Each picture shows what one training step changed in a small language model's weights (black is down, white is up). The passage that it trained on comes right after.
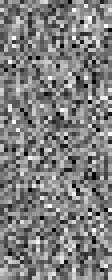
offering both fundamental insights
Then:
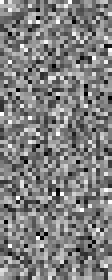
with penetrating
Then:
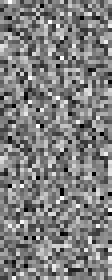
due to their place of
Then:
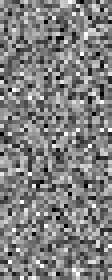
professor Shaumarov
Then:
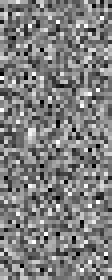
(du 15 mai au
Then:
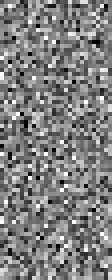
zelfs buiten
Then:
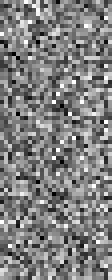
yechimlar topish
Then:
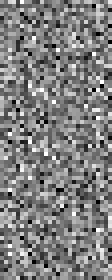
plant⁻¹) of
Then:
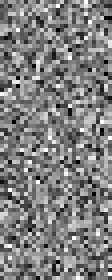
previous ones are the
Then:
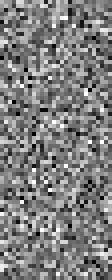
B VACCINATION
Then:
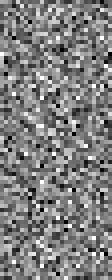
tanlab olingan.
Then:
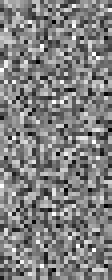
dire, perché:
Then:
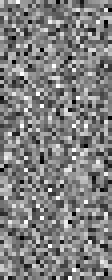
(дата обращения
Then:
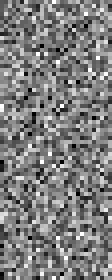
що створення
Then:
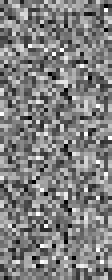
ijtimoiy ahamiyatga ham
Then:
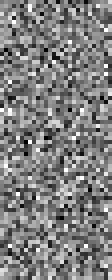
farqlanadi: a)
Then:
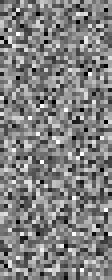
method (BET). The
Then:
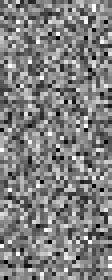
is treated with medicines
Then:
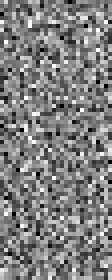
são caracterizadas pelo
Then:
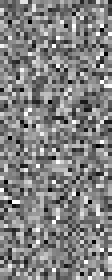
UAV performance. This is
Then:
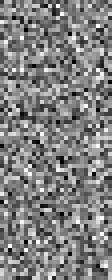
de formigas.
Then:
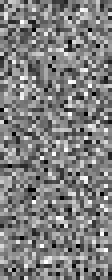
intuir el potencial
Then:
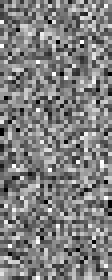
and consumers, would
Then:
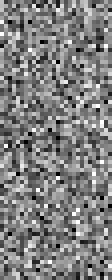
um requisito normativo
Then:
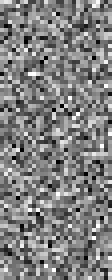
a creative solution to a
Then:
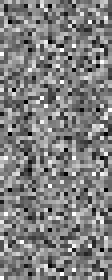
чоловіча 2
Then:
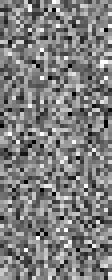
understand why workers in high
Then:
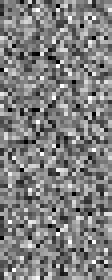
Medicine Shahid
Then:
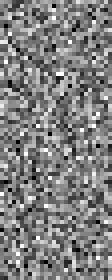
Factors Contributing to
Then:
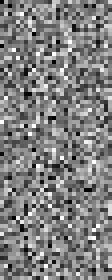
the transition spreads to
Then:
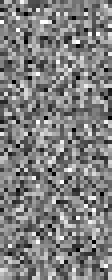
and supporting central infrastructure
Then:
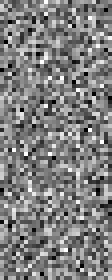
while Part IV (Articles
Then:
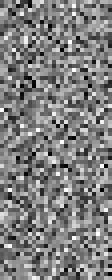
in the organization is the
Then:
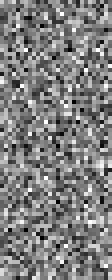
gumanitar fanlar
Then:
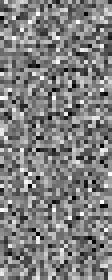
who strive for qualified
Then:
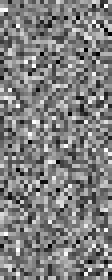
pengukuran dan
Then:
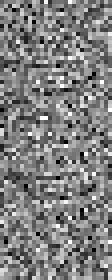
family ties involve
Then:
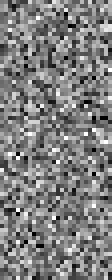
evident is. Dit
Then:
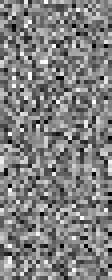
age group. One of the
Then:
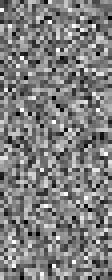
Para la utilización de
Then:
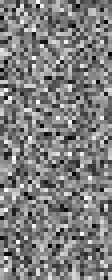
são recomendadas devido
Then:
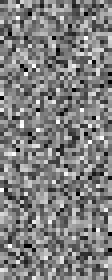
of the data. This linear
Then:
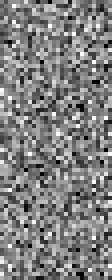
manipulative and
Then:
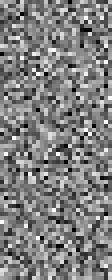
sedentary time*.
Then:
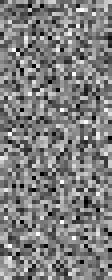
the feasibility of the
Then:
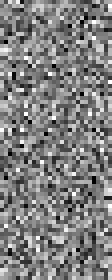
The NGS technique
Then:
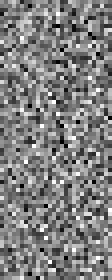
study. Incidentally
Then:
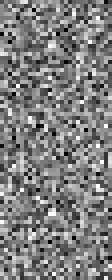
suplementares*, estão
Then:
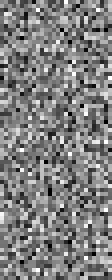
OF A MAPLE
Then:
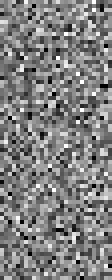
block. Receiver will
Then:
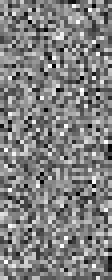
and hand and robot
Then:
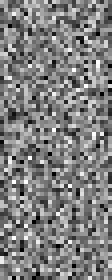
isolation. Therefore, the
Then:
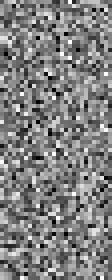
solish bo'yicha aniq
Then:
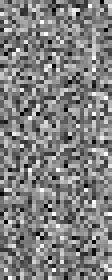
Ф. Э., and
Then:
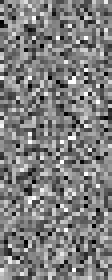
sometimes misinterpreted
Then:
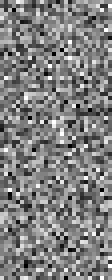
a foreign language is
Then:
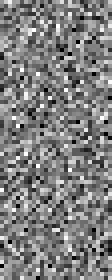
of personal health data in their
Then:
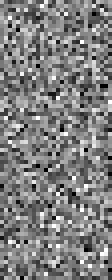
Panel evidence, *Journal
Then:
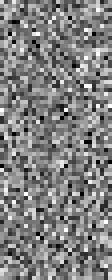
karar verir.
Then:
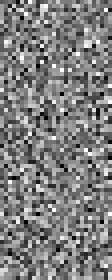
es investigación aquello que
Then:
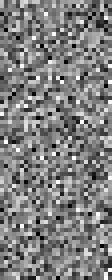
dans les lycées et
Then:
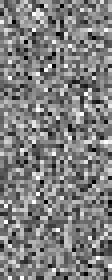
Culture and Power in
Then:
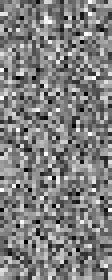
maximum eigenvalue test and
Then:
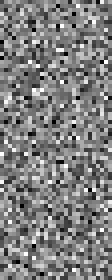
его потенциал как
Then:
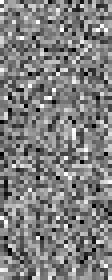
While some ABC
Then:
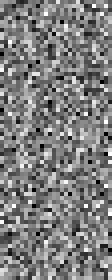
ca pasta să
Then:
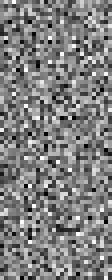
des diplômes de
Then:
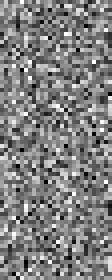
the National Performance Management
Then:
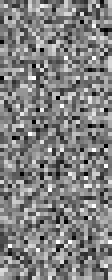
P, Hayman
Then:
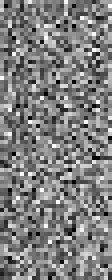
person see the situation not only
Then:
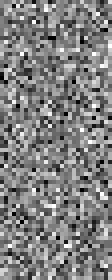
mittel- und
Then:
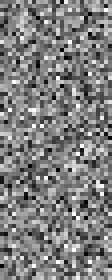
10 Intoxicación
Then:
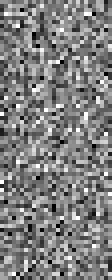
the workpieces but
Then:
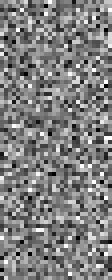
on news, blogs
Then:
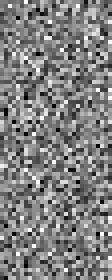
dominated by financing from
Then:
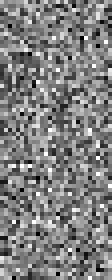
coefficients. Table
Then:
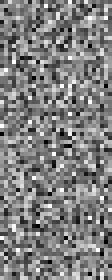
acolhimento e da
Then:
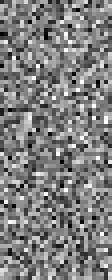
el artista,
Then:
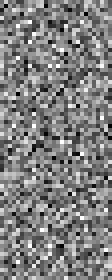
of OneFlux technology
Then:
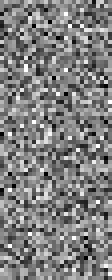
311 fitted at the
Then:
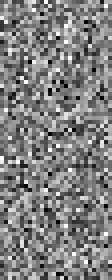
razgovori budu u
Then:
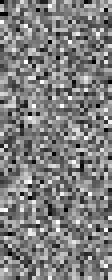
que é secretada no
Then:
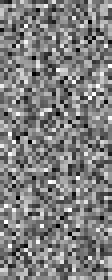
demand for fast,
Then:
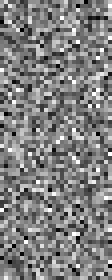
new to Britain.
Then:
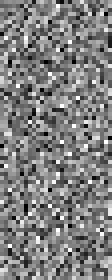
for the user to find the
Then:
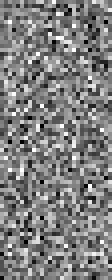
(1) intact
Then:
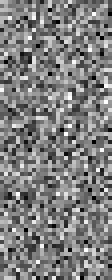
exame clínico, a
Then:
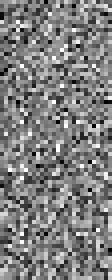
of knowledge in control group was
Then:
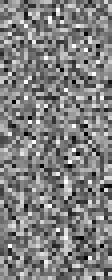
lower in the dead group
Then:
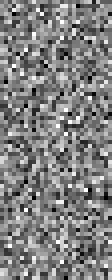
CERN Openlab
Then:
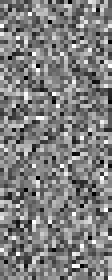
this requirement, we
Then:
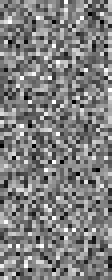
training period given that several other
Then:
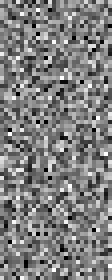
of implementing the project of
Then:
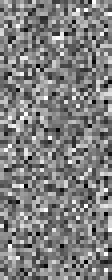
risk subset of patients with
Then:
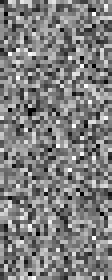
diagnostic role of medical
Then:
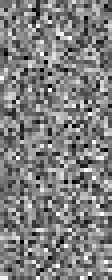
nuestro juicio,
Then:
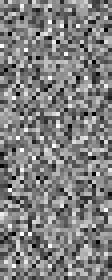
of both plants, indicating
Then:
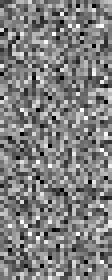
2020. Data consisted of
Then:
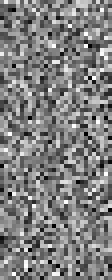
meals in the future.
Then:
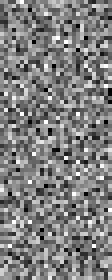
and colloidal stability
